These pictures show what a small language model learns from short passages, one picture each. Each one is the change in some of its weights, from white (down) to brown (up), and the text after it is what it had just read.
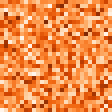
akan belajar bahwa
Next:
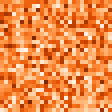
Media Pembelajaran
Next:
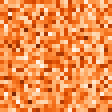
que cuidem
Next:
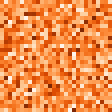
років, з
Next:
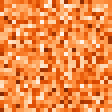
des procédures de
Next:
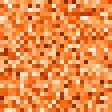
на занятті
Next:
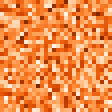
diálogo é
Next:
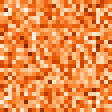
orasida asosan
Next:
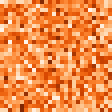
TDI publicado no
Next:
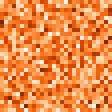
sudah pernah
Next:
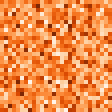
hujjatlar asosida
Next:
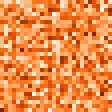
para a década de
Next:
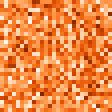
en fundamento ético
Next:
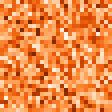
sich kindliche
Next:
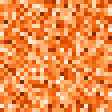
el Objetivo de
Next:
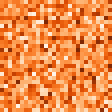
menyenangkan dan
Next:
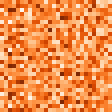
de foarte
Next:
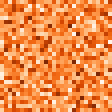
електронної системи
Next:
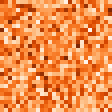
pendahuluan dan
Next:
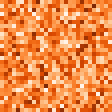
Milliy universitetining
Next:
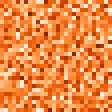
no atual estudo,
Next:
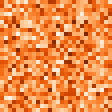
Ekologik yondashuv esa
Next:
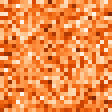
va saqlashdan
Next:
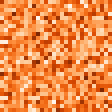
tavsiya etiladi.
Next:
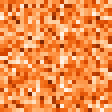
of women's
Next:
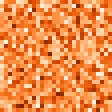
componentes presentes em
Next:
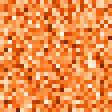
grupo de risco para
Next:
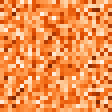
foydalanishlari mumkinligini
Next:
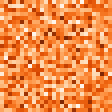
30 patients, of which
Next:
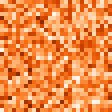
ve Eğitim
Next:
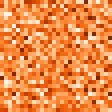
Un tableau de
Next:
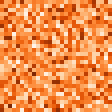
the quality standards.
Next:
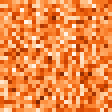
y fomentar el
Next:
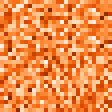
государства, в
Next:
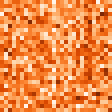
guruhdagi 36 nafar
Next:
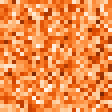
Control*. New
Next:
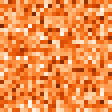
de condicionamiento
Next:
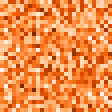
формирование системы управления
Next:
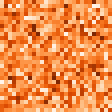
работе с системами
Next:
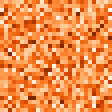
contidos no
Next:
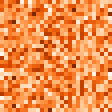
o'quv jarayonida
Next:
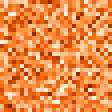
bilan deyarli bir
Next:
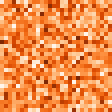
nacional, una paz
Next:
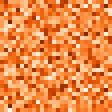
a partir de los
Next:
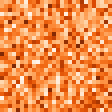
dans ce sens, de
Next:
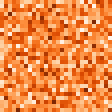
*Los sistemas
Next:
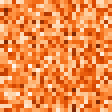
pelo Relator da
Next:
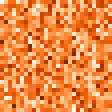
del Norte,
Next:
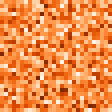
in terms of
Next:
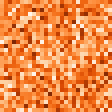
до дирекції
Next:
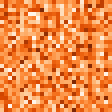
– Тошкент:
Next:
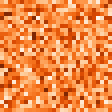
Respublikasi konstitutsiyasi
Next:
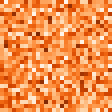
как можно большего
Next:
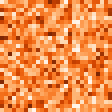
ve Denniz,
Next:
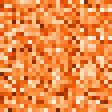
bilan EUNing
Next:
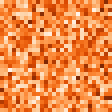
dari tiga elemen
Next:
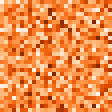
tipos de experiencia
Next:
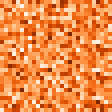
and scenario
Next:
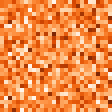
Language Models
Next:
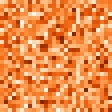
ва амалий
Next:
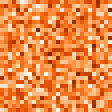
por los 40 pacientes que
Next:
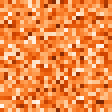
jej realne
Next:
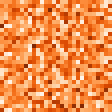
fallecimiento en
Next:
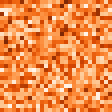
Tours //International
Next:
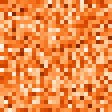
исходом которого
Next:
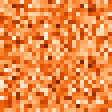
оид ишлар,
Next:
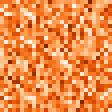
Zusammenarbeit des
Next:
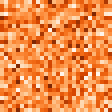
va savodxonlikni
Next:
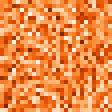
28 - Edição
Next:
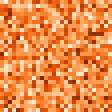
asrlardagi rus
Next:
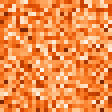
изградени на
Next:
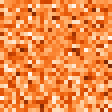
yapay zekâ
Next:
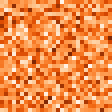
Le kit se
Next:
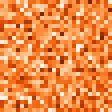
de la crise du
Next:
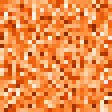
goederen of
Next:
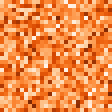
een persoon die
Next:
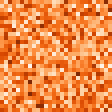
ситуации по
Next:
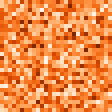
arabe de la même
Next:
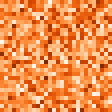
ega. Foydalanilgan
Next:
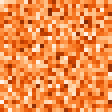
e capaz de
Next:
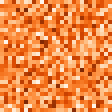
información no solo se
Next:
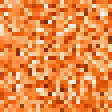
memiliki lima
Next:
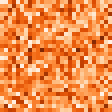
alle Daten wurde ein
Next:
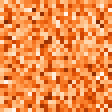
законодавства щодо права
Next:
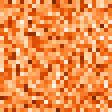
понимать все
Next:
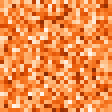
geworben werden
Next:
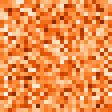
of Students of a
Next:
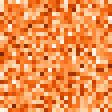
o expune în
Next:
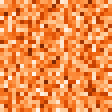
lucha ya no es
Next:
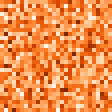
composed of 21
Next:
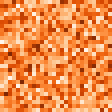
social investigation report
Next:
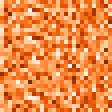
IN THE EAST
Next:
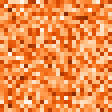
Una educación que
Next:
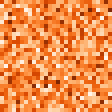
характерного для
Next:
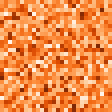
Manual Posição
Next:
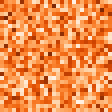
xil miqdoriy
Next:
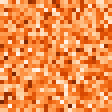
autonomia da
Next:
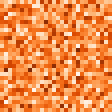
contribui para a
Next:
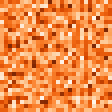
в том, что
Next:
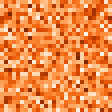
на отказ от
